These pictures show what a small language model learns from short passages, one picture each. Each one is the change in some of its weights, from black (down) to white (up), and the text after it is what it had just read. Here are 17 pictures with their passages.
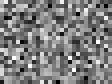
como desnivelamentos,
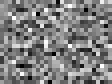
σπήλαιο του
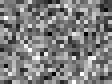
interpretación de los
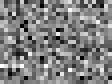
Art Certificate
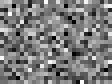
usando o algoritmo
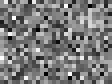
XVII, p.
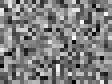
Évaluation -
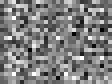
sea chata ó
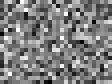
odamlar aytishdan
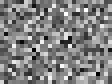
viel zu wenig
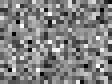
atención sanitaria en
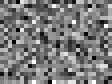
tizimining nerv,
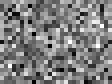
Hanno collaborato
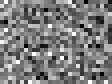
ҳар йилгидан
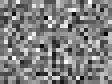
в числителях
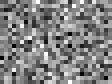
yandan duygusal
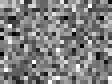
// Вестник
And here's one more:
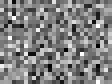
educational, natural and social
